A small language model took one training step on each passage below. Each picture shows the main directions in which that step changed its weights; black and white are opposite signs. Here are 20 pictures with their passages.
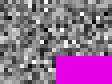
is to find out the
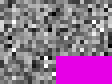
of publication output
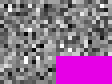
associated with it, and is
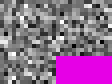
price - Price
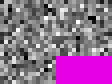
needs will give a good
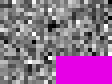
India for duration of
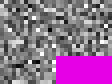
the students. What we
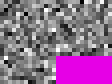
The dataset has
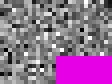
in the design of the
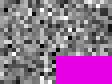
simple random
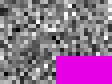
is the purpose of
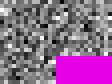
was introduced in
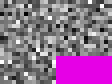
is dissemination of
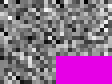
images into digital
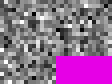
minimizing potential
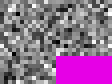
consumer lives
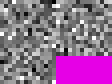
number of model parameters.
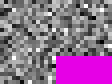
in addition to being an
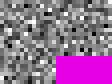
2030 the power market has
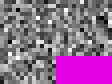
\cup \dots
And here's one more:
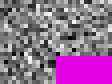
and compared with the experimental
